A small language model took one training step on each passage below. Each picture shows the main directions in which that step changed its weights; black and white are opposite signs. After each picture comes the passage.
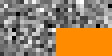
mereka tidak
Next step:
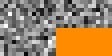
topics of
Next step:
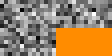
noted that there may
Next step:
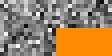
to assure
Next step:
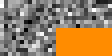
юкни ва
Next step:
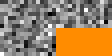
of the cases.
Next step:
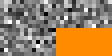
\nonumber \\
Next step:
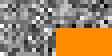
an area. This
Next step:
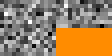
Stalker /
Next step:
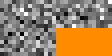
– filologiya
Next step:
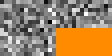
most important activators
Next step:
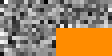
was evaluated in three
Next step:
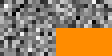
delays), the
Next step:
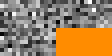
técnico e
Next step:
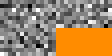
cosmological constant –
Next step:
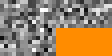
Journals and
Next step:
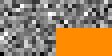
for Research,
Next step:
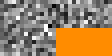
strict. Not
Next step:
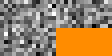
microstructure in
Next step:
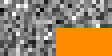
Resilience in
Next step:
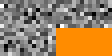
measure of the potential
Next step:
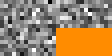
frame during the
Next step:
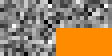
the treatment of
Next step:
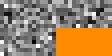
physics mechanisms can give
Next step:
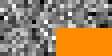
high strain and
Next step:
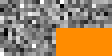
fluid with mass current
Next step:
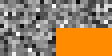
d-dimensional harmonic
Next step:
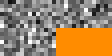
solving various problems
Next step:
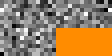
to the absence of
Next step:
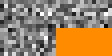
interpretation of the
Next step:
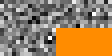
intermediate role in the
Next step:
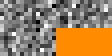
pressure is enhanced.
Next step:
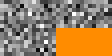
por vezes,
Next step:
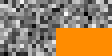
The volumes
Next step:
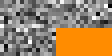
highly unstable
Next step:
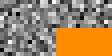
and even to sustain
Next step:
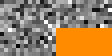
by the technical
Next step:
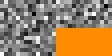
Space Flight
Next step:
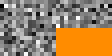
distributions are found to
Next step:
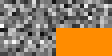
la réussite
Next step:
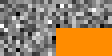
first time in their
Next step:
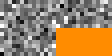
initials. Note
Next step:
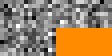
in music but
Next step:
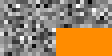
sonar, then
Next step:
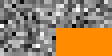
faster convergence
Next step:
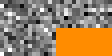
physical systems where configuration
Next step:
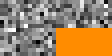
the evidence that
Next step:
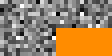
with the signature
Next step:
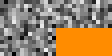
function is the
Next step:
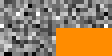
conclui que
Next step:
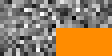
other hypotheses are
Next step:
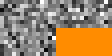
and for the
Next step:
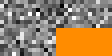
requirements for the
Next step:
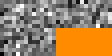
modeled by emission
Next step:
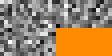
relacionados con
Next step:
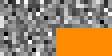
P~N and
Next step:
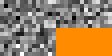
be captured by
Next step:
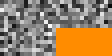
and the energy dependent
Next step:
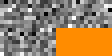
on a fully connected
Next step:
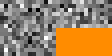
following relations hold
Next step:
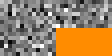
r k R}
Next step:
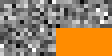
diabetic and
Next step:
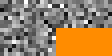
present the first record
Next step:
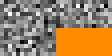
previous PINN
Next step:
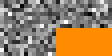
models, where
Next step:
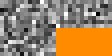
theory, and is
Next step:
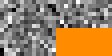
namely polynomial and
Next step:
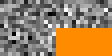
of the different rates
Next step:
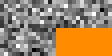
region but also at
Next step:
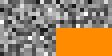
equipped with an
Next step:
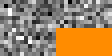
former based on
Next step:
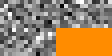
el matadero
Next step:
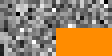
the validation
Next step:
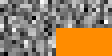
and individual levels.
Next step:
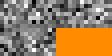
this preliminary
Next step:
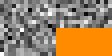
functions of a type
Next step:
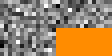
serving instead of
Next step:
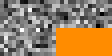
du marché
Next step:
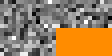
ionizing photons that
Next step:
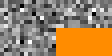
if they belong to
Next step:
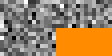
ns. We
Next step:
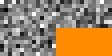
was predicted for each
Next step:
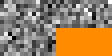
a substrate for
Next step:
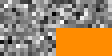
de partager
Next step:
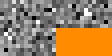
a strong enough magnetic
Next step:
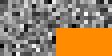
Onde todo
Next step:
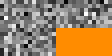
sensor utilize
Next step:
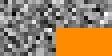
deb topgan
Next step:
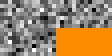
wordt voorts
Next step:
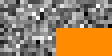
results do not take
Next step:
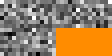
as "Periya
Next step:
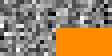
in key localization
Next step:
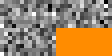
the probability for any
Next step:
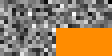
information to the
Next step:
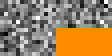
the relative coupling constant
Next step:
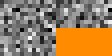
by applying a read
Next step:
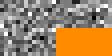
foi classificado
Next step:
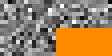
pour tout
